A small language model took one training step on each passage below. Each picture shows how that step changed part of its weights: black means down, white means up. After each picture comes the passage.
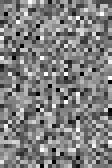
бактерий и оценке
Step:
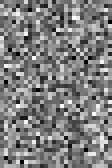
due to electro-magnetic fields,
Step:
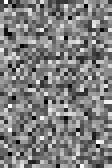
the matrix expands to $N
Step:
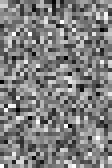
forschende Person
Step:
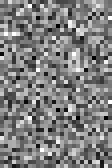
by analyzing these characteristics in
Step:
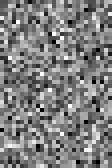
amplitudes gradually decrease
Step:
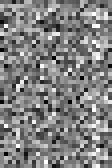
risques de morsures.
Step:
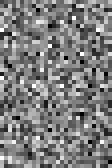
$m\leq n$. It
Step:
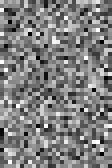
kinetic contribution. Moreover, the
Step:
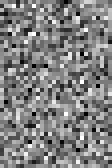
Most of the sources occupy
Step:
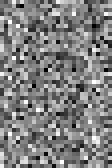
experiment result indicates that our proposed method
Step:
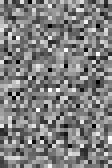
the SOUL+LUCI
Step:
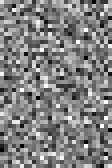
work around by inferring the
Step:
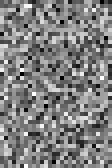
proiectate, formarea
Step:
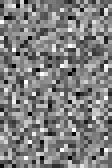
podem ocorrer ainda como
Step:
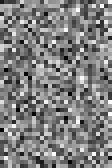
single-crystalline samples
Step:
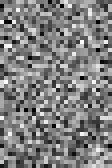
kebutuhan remaja
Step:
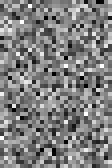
from natural to artificial
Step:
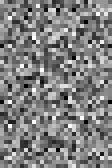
Konsequenz und den
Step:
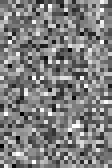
For decades the main focus has
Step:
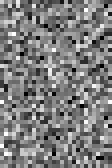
so that the degradation
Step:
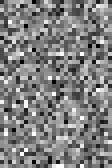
\end{equation} where the
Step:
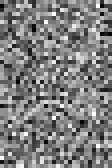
pengalaman hidup dengan
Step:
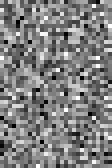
matrix. To see this, consider
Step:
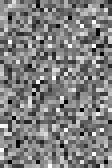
entre la mortalidad de
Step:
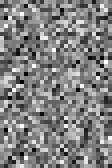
этилиши тизим
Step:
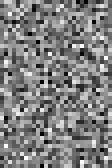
convention $\langle x | k
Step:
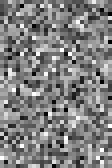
original Fortran code from L.\
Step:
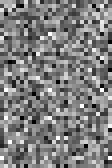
taking on average a time of
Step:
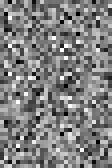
promovendo e prevenindo
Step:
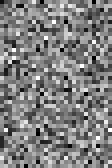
to be completed in a time
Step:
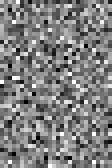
the exotic states to decay
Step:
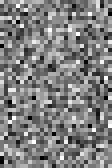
condicionava-se à
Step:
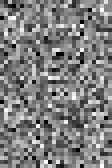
by \begin{equation} U
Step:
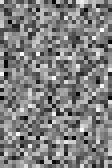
fraction of the central black hole's
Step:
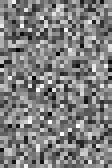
act, expressive speech
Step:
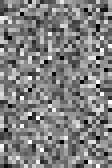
$X$ at the point
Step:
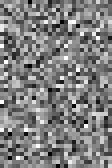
regime and winning and
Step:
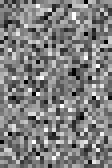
helped to clarified some
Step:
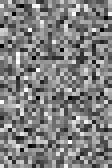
Machine learning, specifically
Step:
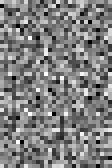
allowing for effective thresholds
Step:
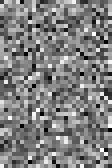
overlap reduction function at high frequencies
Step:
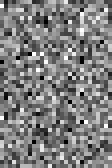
torno da presença
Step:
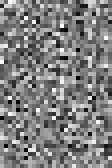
was scanned with a step
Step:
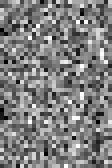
just a straightforward generalisation
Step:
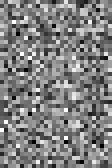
of the measurement). In effect,
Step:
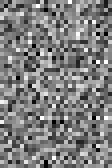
5. GATTI,
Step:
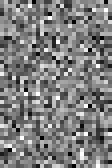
malakasini oshirish uchun ular bilan
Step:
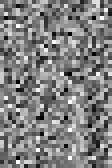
diversos temas, como por
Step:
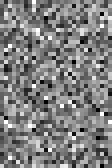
mukammal va aniq
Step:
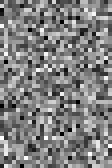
Esse critério
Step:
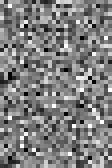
calculation looks like a
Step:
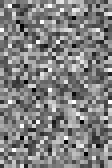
models", first introduced and analyzed in
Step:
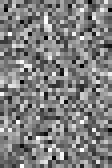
are tensors of rank
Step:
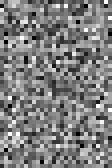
there are exactly four degenerate
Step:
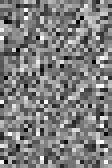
хизматнинг ҳамма
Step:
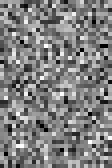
situations. The article reveals
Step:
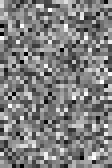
that on conference scheduling
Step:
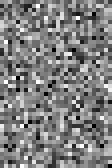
i})$ is the saturated
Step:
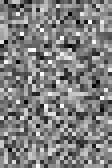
of gas concentrations by this
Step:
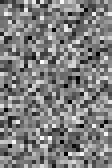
da UFRGS. and
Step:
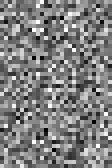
a ser analisado. O
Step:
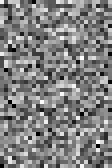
theory consisting of $d$
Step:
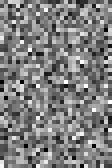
of our contributions. We first describe
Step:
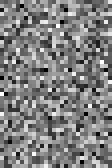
as well as the barionic
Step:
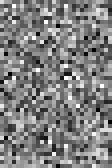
melalui reses yang
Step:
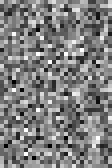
as well as a {\tt
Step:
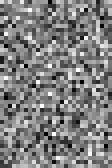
teacher's emotional
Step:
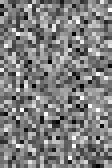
Bundan tashqari
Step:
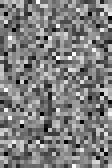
evolution at small redshifts. At
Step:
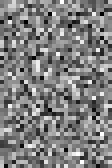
at the CDW ordering
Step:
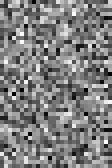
study which focuses on differences between
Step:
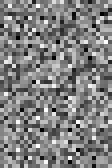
Oshpiyoz -
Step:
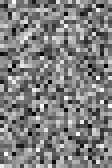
propose \sol, which
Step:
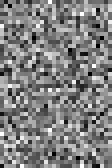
the local ligand environment around
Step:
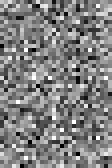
A.N. Shaxs
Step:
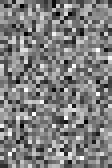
требуется свободно
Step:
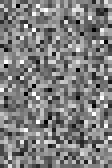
{\it a posteriori}
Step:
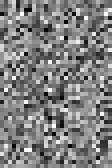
the image plane is simply a
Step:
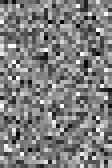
e-ph coupling $g$
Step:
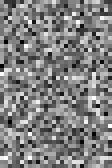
(black edge) indicate the
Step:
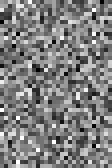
2,5 mingta
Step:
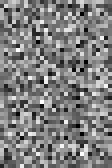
understand the nature of this difference,
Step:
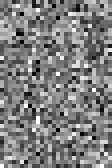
contrast on PDMS, which
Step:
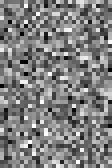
accretion mass rate remains dominated by the
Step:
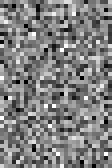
continuity and awareness.
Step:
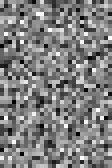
70\% of upper tier
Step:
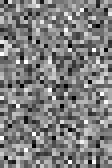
notificada corretamente pois
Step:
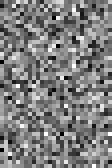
could be understood as
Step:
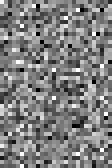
300 fC, which is
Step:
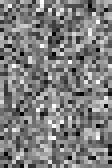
acceder o cuánto hay
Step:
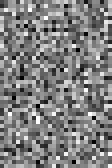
correlation time. In addition, we
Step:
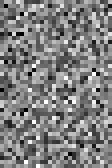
K.~Haddad and
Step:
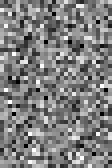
аспекти можуть
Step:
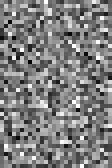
distributions, including $ B $ modes
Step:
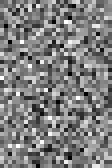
a escolha teórica
